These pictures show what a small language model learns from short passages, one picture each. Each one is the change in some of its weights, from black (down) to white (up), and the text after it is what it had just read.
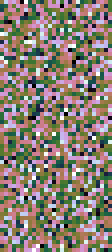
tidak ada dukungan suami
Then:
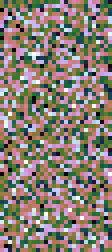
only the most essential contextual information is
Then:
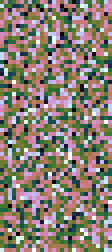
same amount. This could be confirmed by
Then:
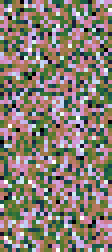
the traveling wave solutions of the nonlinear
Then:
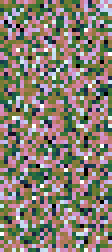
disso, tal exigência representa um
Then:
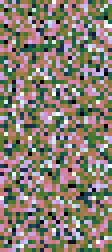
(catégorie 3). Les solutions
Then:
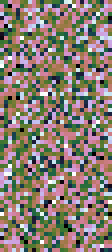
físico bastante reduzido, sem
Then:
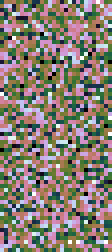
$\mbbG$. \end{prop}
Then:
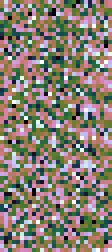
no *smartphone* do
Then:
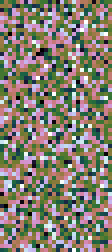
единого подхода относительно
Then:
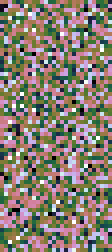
and their optical responses under varying electric
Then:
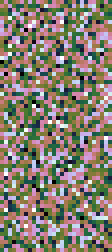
leads to an imbalance in the string
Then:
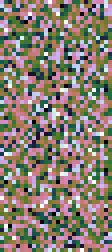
residual magnetic moment, the induced magnetic moment with
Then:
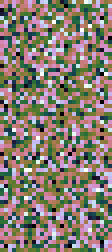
конкретних потреб проекту та
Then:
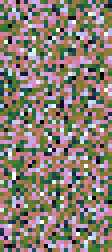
florilor și al
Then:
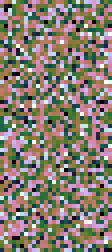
c. 10 (İstanbul: Siyer
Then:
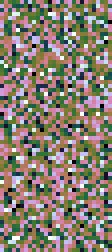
қиймати шаҳар
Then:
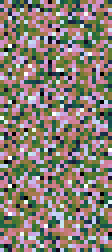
by the central BH across the entire
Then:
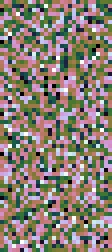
surface plasma spatial distribution is dynamic. At energy density
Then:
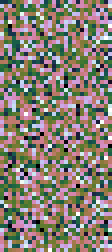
Adelaide Adelaide, SA,
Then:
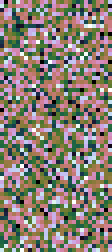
narsa atrofdagilarda meni
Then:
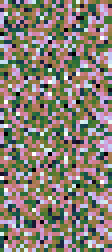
de la Educación por la Universidad Nacional de
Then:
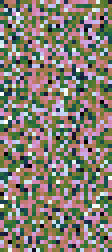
on the right plane of Fig. 1a. The
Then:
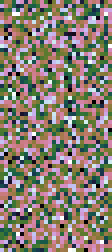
Вестн. РГО. –
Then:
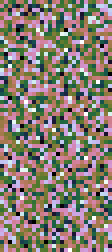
measured values of AQI. Therefore, it is
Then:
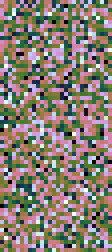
конечностей. Журнал
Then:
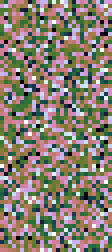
сортов. Общее снижение
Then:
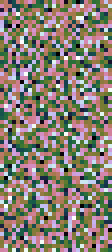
para iniciar actividades dentro de un
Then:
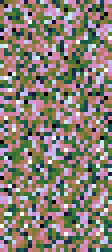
of developing an environmental culture in
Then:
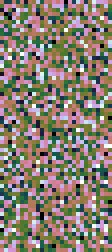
икки омилли тасодифий
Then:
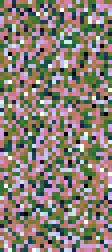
Novohradské hory a
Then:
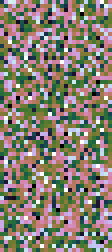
Iberian Nanotechnology
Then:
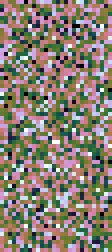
zijn aan wie een erkenning
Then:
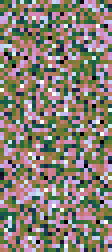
as these factors are poised to
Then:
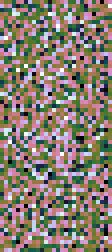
хизматлари билан боғлиқ
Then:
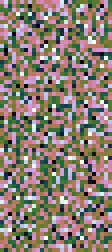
mumkin. Bundan tashqari,
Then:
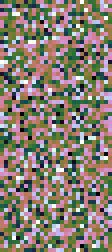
розробці ефективного логотипу
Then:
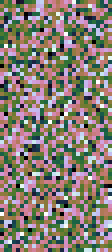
information about fruit prices can submit a
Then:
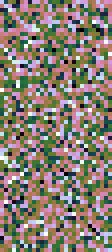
artigos e publique o seu
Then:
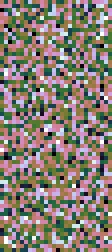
історикові Вільяму
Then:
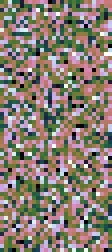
to the action \eqref{S} by
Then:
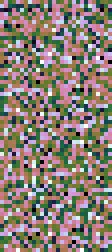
fundamentais para aumentar a confiança do
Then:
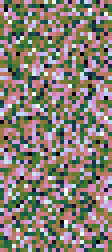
afirma que antes da criança obter
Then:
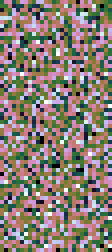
such extensions are not covered in this
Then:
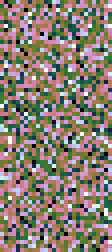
sowohl mit der ursprünglichen
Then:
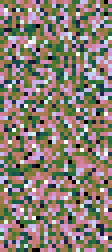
Desarrollo de página web
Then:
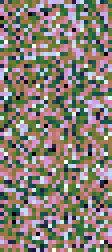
de Puerto Rico, Recinto
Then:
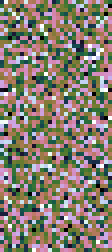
range. Despite their promise of high data
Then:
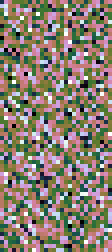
el prensado, las posibles fricciones
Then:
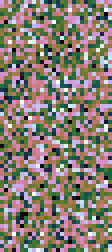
Inventarul de personalitate
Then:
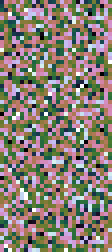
adalah para pekerja atau
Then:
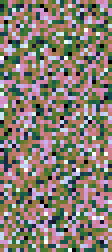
we specifically chose this decomposition since it
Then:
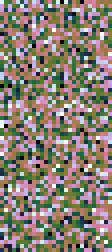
Mangabongkon (v) :
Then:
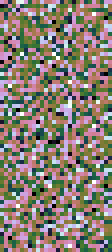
\end{multline} The factor
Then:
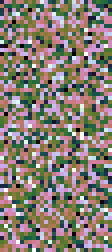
the full algorithm.) \subsection{Lowering
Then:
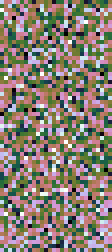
pessoas. O vocábulo
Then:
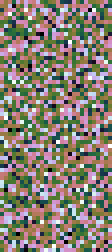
Maqsud Bahodirovich,
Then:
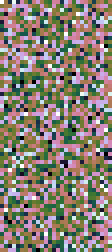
de tres o cuatro incursiones;
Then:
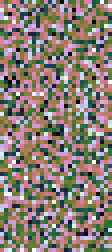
el que se determinaba que hubiera
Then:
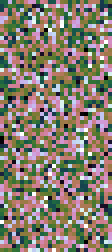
not efficient emitters). Thus, at the
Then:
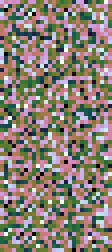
farq qiladi (nomi
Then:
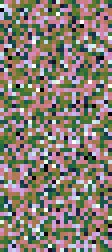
in the belly orientation, the
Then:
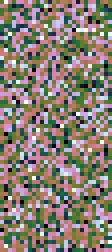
promotion of actions with high social impact.
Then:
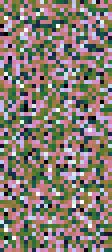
vinculada ao Research Centre for Gas
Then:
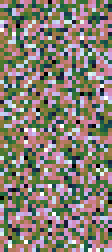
pembuat konten (video
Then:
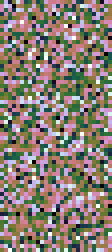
leading to poor interpretability of the results.
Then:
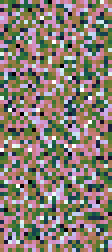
Лисенко О. І. и
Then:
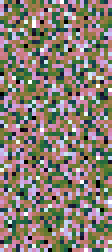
kata lain, negara berbelanja dengan
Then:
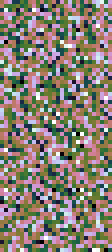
Konsumen Dipengaruhi
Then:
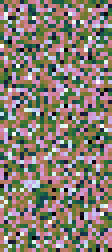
Literasiologi* 6 (2):
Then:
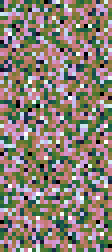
is observed. The tongue is pressed
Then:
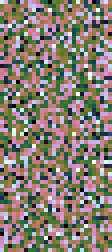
recomendações acerca de medidas
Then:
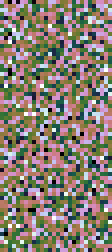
of 802.11 can be considered as a version
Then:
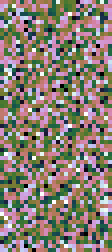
с открытым исходным
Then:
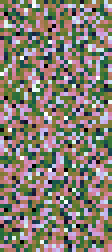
месторождения Северный
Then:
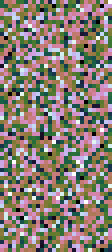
denilen, halkın kendi
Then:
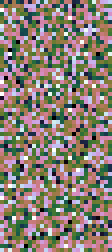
reported about protest actions, which were
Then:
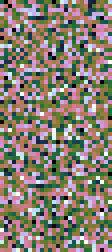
of this paper is organized as follows: a general model
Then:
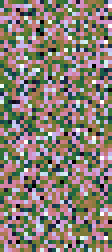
AdS-CFT Correspondence}
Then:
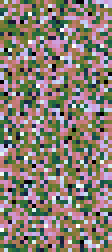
a “Sarah Evaluation
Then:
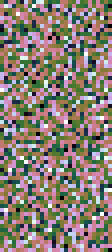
sifatlarini namoyon etuvchi,
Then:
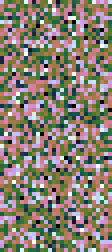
jelentenek a „rendészeti
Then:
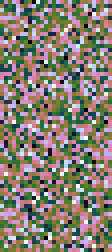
is added to the homogeneous affine
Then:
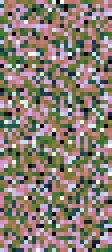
it largely breaks the degeneracy
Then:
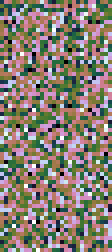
the resulting age distributions of stellar populations
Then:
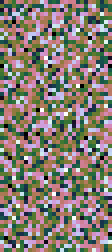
the gradient via chain rule. The
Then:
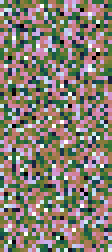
o'rganilganda tola
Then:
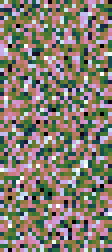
support for classifying the dense phase as a
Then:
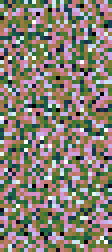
planındansa yıllık ders
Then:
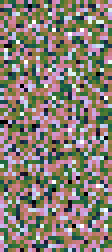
ритмические соответствия,
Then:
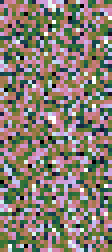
excitons were studied as excited states. It was
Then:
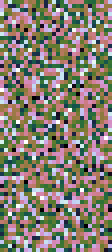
converts the chemical free energy of
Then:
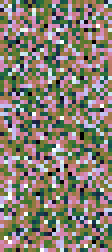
Le Temps des cerises,
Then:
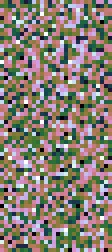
surface brightness selection than for the flux
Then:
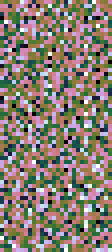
la ratificarea Convenției
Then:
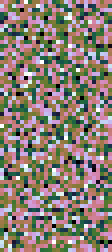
loops so each outer divided variable
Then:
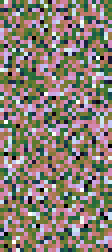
uncertainty but also restricts further materials
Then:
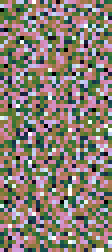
miközben épp a lengyel
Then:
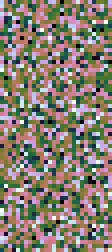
nisbatan aytilgani bejiz
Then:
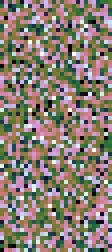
ko'nikma va malakalarini
